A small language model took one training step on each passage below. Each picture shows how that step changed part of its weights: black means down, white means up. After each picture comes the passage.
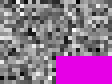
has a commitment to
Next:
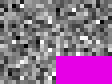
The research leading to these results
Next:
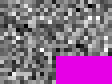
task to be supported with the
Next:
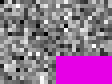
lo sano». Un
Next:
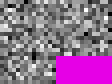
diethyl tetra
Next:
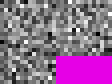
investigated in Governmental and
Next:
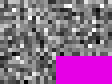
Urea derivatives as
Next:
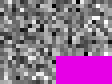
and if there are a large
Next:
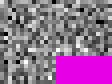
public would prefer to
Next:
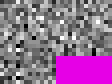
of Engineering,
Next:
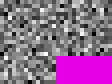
jarayonida o‘ziga
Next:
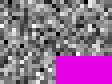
(RJ), Belo
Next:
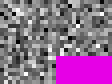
است. نظریه
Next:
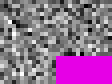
Infant clothing:
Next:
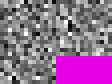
не було.
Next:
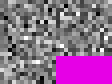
80% информации
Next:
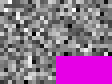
processos psíquicos
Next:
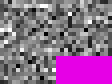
operating conditions. In the
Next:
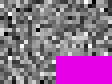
ini menunjukkan
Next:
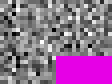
design: accessibility cannot be
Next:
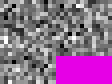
work. Data access statement
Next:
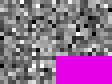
such as object) in its
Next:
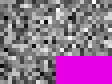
результаты образования.
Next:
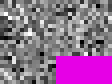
a rotor-based
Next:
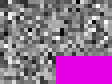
and did not differentiate
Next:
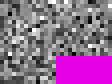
der Rasse und der
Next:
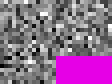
a stagnation
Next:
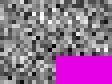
systematic review aimed to
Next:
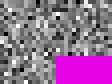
to a disruption of
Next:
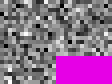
приходит система
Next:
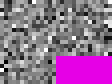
пособия. При
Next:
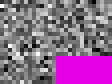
less risk. Developing a
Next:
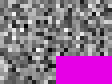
importance and it might be useful
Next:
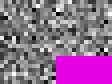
στη ζωή
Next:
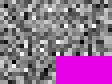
EU-27 gathered
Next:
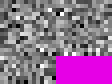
photoactive materials from
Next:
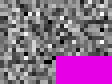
publish research reports.
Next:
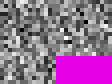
o'zlashtirish darajasidagi
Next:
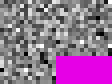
of the decoding
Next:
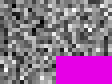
tercio proximal.
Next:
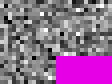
medical comorbidities known
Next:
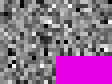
penginputan data
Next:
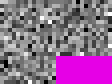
*The Economist*,
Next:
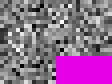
I, II, III,
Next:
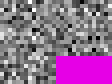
its undeniable importance,
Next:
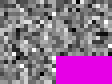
and requirements of the designated
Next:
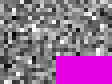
3. Hijama
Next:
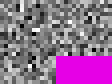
народний артист
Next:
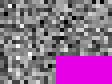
19. yüzyılın
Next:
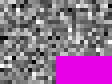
onto which a layer of
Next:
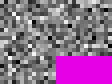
maqsadli yo’lda
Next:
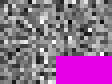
la gestión de
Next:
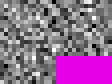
qabul qilishga yordam
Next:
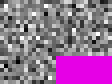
infrastructures and urban
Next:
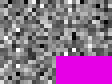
car width and length and
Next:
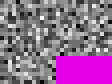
Image 1 :A patient
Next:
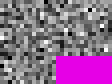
не знаю. А
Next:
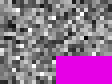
member may ask the
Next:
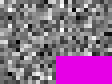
[Accessed 15 May
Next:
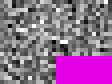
był ruskim
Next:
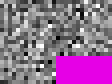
barking of the
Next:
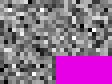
effects as the temperature increases.
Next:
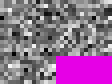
tizimini takomillashtirish va ilmiy
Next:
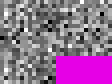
e contribuindo para o
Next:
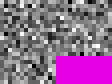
of Kerala by
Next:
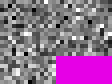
asosiy yo‘nalishlar
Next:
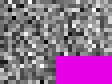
o potencial impacto
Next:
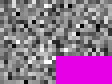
It is also concerns with
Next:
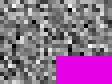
recurso projetor
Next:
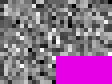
regulation characteristics of the basic
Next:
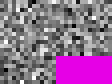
follow-up. In May
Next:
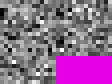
leśnych. Na
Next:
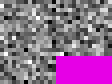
Moacir Marques
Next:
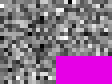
belly, a drop
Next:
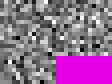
micro-grid distribution network
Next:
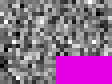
D, Strauss
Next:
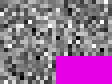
práctica pedagógica”.
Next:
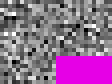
як суб'єкт
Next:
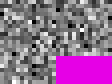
de utilidade Pública
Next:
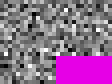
cămine, la
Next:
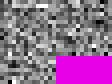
data. In the long
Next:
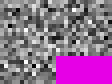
to Data for Historical
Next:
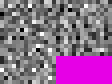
and continental land, followed
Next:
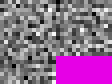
mashqlarining bir
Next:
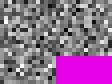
through his work as an
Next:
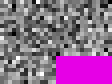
Earnings Management of
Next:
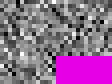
по международному
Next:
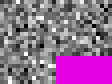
of the leading causes of
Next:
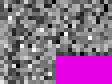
Interspecific genetic
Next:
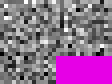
mumkin. Eastman
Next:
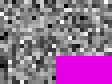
J., Henseler,
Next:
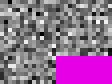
carried out in the steel
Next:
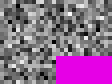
three people who participated in
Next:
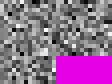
qaratish lozim.
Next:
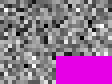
o‘z asarlariga
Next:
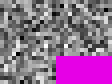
practice was substantiated.
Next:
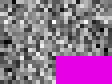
above conclusion is supported by
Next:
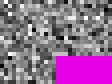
etgan. Ayol
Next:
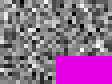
short path. Therefore, a
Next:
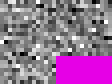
positive and significant effect on
